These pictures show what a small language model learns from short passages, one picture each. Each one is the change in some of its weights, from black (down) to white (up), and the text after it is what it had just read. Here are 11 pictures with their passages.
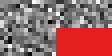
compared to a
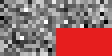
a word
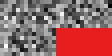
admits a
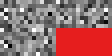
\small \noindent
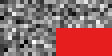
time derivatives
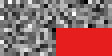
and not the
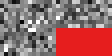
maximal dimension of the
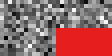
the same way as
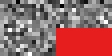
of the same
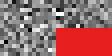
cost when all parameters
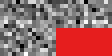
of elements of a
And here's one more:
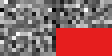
subdifferential sum
